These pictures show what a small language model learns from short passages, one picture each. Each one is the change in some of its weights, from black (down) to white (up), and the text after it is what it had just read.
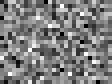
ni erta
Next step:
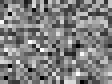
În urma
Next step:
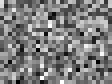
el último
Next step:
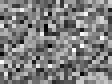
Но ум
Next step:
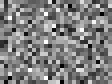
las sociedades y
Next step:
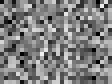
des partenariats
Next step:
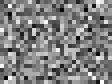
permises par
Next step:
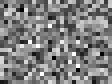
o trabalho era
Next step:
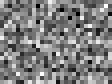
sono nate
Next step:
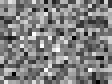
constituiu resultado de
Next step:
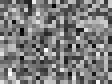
maktabning borishi
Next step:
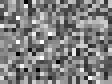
balki texnologiyalarga
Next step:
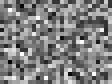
of this research 11
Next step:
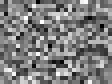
de Freud,
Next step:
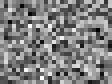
a volte un
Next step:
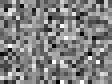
y la figura
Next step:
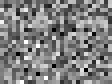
göre değişen bu
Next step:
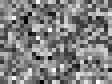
ham xuddi
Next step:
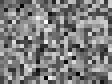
on the formation of
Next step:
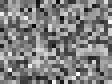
rivojlanishiga zamin
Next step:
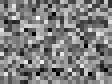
Análisis de
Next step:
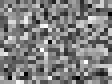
структуру или
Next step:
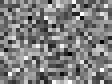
Tiefe unter
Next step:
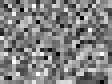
La secuencia
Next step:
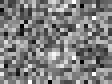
alakalı olarak
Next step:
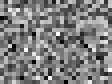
и определить
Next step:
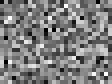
artístico en
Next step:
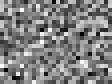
плавання та
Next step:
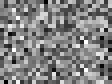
permette di
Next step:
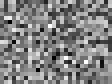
la información de los
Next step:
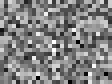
situation for
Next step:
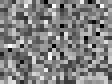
digunakan tidak lagi
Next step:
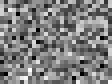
было и
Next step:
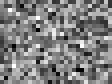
of highly
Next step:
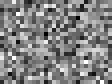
объеме от
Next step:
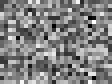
are given
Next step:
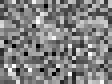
tayyorlash va ularning
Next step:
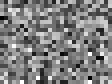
и состоянии
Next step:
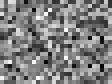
activity of
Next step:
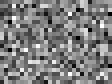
penetrar el
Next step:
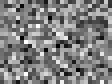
de un viaje
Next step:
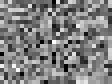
говора у
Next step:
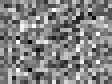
M. From
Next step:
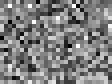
ana dili
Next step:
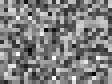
материал; -
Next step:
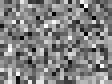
matéria de
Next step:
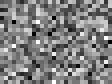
natijalar pedagoglar
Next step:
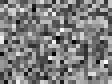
почвы и
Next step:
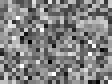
produto, o
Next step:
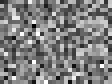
oshirish imkoniyatlari
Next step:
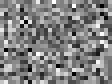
por meio desse
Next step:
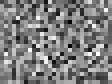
heel veel
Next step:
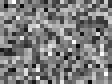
en su totalidad
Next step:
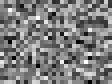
of Health,
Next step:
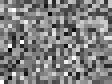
которых, в
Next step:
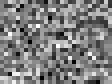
de um total de
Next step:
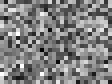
активности и
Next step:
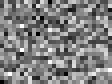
razón de la
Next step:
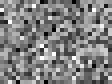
also discusses the
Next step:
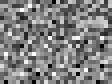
США до
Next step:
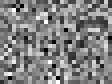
et finalement la
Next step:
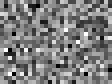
estudio con escolares
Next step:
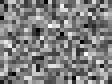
ni baholashning
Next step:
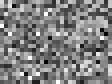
её на
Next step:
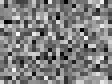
projet afin de
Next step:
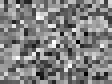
applications and
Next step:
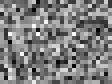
Frage der
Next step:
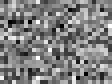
у своєму
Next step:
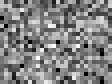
Ўзбекистон инсон
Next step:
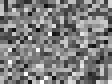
слова, развитие
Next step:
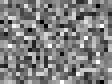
security is
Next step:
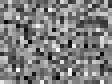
que criam
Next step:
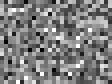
в области
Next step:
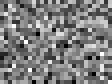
pene) es
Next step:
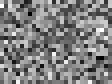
necessidades de
